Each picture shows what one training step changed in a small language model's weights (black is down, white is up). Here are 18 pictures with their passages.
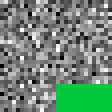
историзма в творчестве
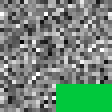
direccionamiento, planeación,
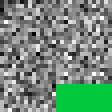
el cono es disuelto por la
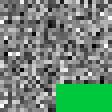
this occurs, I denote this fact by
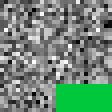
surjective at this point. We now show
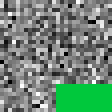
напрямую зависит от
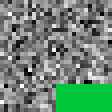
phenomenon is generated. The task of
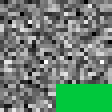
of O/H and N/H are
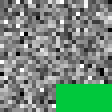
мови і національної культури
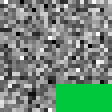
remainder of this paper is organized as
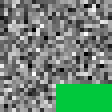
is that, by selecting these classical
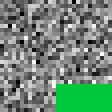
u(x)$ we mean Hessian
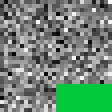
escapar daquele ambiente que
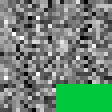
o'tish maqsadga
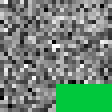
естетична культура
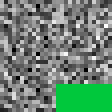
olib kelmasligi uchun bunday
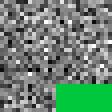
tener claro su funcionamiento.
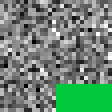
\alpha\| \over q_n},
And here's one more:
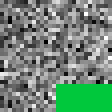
prove Theorem \ref{main}. The methods
